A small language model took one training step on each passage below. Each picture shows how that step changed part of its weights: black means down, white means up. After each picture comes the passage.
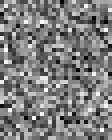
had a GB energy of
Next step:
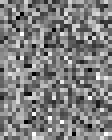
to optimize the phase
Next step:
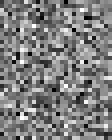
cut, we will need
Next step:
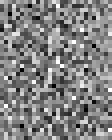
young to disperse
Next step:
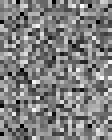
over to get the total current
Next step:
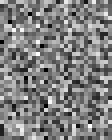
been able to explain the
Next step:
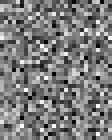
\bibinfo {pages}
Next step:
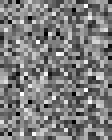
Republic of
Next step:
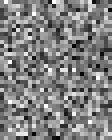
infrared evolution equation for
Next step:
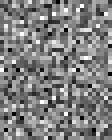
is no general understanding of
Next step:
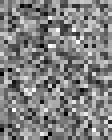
Gemma scored
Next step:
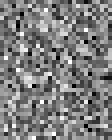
Finally, we design
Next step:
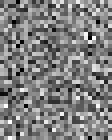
to obtain the iterated
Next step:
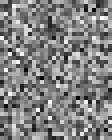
of the same form as equation
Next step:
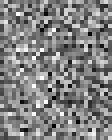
This difference is important for the
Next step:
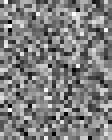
average of five random
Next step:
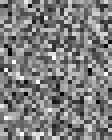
descriptive statistics for
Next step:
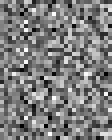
and focus on device
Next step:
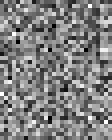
rest of essays are
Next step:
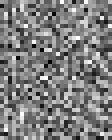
class have the same sign.
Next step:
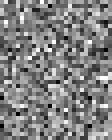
process. This algorithm is similar
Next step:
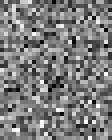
of whether the explosion
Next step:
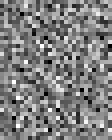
thus argued how we
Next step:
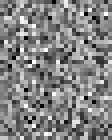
magnetar framework, this
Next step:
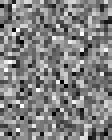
vaccinology approach.
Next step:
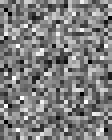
be drawn for the
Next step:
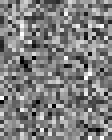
of the detector design and
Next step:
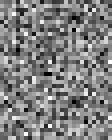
such that in each of the
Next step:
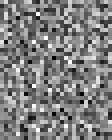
how to optimize the
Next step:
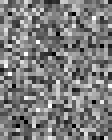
the x-axis and 2
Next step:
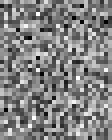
it with the hot disk
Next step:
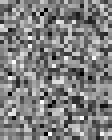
computed the diffuse layer field
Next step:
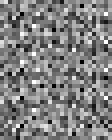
also known to generate this
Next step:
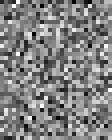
intrinsically nonlocal
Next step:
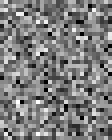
At the beginning of
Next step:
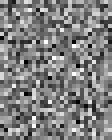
Gaussian distribution with zero mean and
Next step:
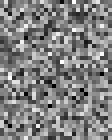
averages and the statistical
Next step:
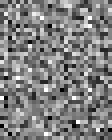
equilibrium has been a central problem
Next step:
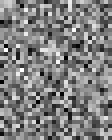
that can fly as
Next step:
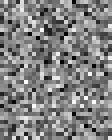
detector, the corresponding start
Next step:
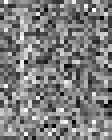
the DSSCO there was
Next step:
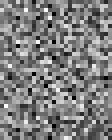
2 nm per layer.
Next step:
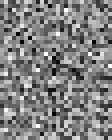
accuracy by monitoring all
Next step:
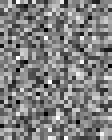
training and testing losses
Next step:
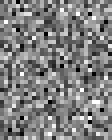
into other excitations. This
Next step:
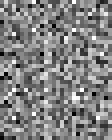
the mass of the neutrino
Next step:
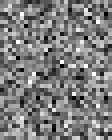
For both debates,
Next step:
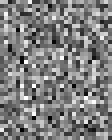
problem without the need for
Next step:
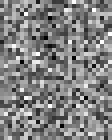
in the other, and
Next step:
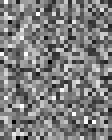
see the consistency of
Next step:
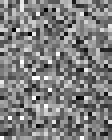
spectroscopy, the
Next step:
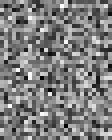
any observed ergotropic
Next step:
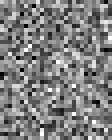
shown that the Sivers function
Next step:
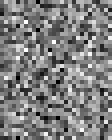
and abundance effects can
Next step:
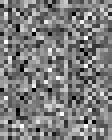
by considering the fluid
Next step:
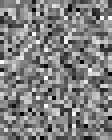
was awarded in two
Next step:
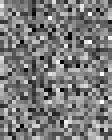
to stay away from
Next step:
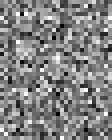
Vir}_{\rm left}$
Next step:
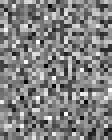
be interesting to apply the
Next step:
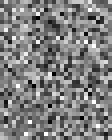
the liquid under
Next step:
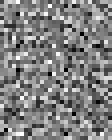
histograms of total
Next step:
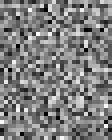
hubs -- Jetson
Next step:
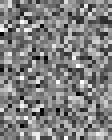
challenging environment for
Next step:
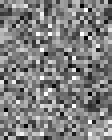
\end{equation}% On
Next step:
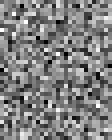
reader has gained
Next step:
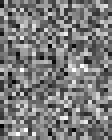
and one side will have them
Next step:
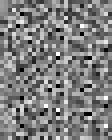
easy to evaluate,
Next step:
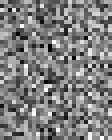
while it decreases during the
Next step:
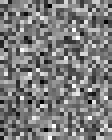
first application we have implemented
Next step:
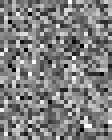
-- one must simply exchange
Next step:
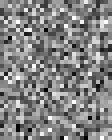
frequency response characteristic of this unit
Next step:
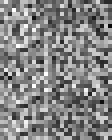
the position of the radius
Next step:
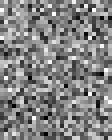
the field is diagonal as
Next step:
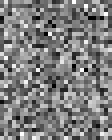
the power spectrum, producing
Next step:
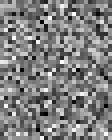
average power on a system at
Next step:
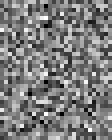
show local order even if the
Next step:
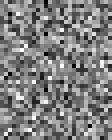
or global normalization. The
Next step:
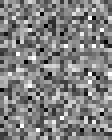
simplest bound elementary particle
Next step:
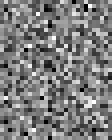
the usage of the same
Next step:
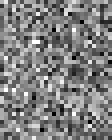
offset by a slightly
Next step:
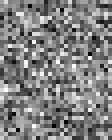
SU(2) and
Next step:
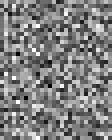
be different for the two modes
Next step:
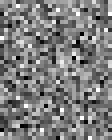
$\mathbf{X}$ is
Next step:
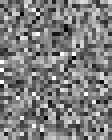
that a graph $g$
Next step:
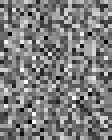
we have assumed the existence
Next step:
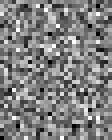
canonical corrections are
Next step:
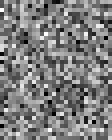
under the Gaisser model
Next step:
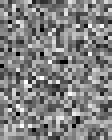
of three polynomial
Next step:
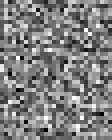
variable, ranging from
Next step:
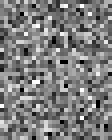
to be enough (since
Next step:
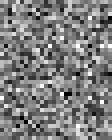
transition between a superconducting and
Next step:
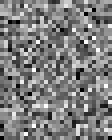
another class of models, which
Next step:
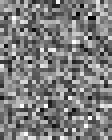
solutes $i$ between
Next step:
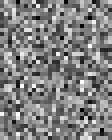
variance propagation when
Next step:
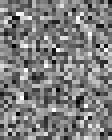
The sample contains 1 mJ
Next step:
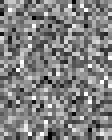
starts decreasing.
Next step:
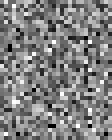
of the interactions. This
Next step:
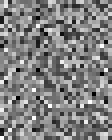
a function of the relative band
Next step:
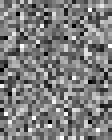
models suggest that BNS
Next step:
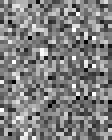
is the extremal
